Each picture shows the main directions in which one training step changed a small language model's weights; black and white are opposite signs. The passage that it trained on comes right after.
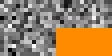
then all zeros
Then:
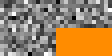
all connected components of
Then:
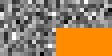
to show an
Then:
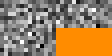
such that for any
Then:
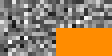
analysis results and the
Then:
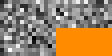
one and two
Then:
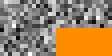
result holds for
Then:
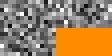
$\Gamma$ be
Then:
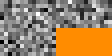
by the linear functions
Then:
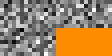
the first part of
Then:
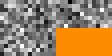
then $\mathcal
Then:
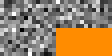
all algorithms, for
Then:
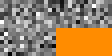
on the left hand
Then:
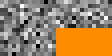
\in G\
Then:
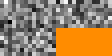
characterisation of
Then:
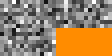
first partite set
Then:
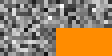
be an open subset
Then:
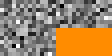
in the previous
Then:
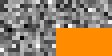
metrics, we
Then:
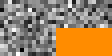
element of \(
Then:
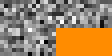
true model. The
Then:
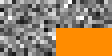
restrictions on the
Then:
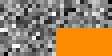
is an arbitrary
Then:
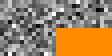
where lower case
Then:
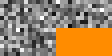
the linear system $
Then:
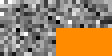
determinant. We
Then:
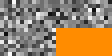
of the moduli spaces
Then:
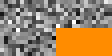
and so on).
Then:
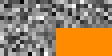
always the case.
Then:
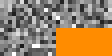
attains its
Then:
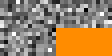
central projection in
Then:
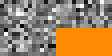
1$), the inequality
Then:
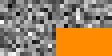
but the decay
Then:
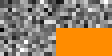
conditions, is:
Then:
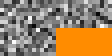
remember it
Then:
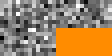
theory. However,
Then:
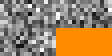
on peut
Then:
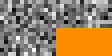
at a given
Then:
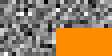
$R$ generated
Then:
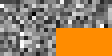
\ t\in
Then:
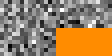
a reduced loss
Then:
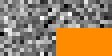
It follows that
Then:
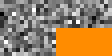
Sod's problem
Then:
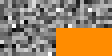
general results stated
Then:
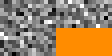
Note that we do
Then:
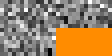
a polynomial depending only
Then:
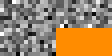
now proceed to
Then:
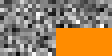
for every graph
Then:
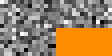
So, if the
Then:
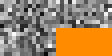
will denote an irreducible
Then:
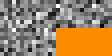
of these works
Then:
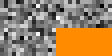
also derived a more
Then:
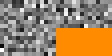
PO Box
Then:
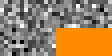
a point $x
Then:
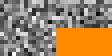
general monoidal
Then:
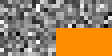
solutions blow up
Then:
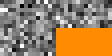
{ \smallint
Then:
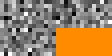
divergence of the
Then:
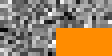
condition for adjoint
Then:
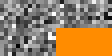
is essentially the
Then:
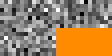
another data analysis on
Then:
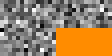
a mapping class group
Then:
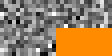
and asymptotic dimension}
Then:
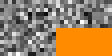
that over the interval
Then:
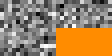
to the class
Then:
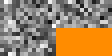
We already know that
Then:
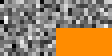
except that the
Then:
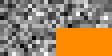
thus introducing
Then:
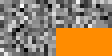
{\mathcal T}}
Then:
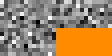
any left ordering
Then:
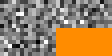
$n$ and
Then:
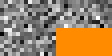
it follows that
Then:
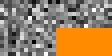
construct an operator
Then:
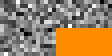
Since $C$
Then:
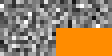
espace de
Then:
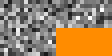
the subspace of
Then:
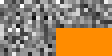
Riemannian manifolds.
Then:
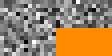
if for some
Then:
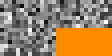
They call it
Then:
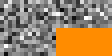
the addition and
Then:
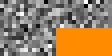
$k \geq
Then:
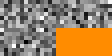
the squares
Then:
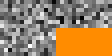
chosen model and the
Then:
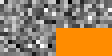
iterates converges to
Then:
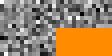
fully nonlinear
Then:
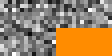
work, we
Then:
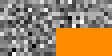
which there are
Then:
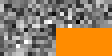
It is then easy
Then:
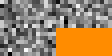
function $C :
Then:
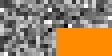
Let $c$
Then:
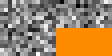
raw of matrix
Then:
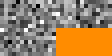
exists a basis
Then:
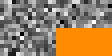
from assumptions {\bf
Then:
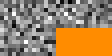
be taken for
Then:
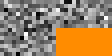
if and only if
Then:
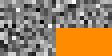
lifted to
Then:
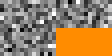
we get that
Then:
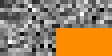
holomorphic functions such that
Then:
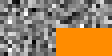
stable} in
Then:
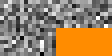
the minimization condition
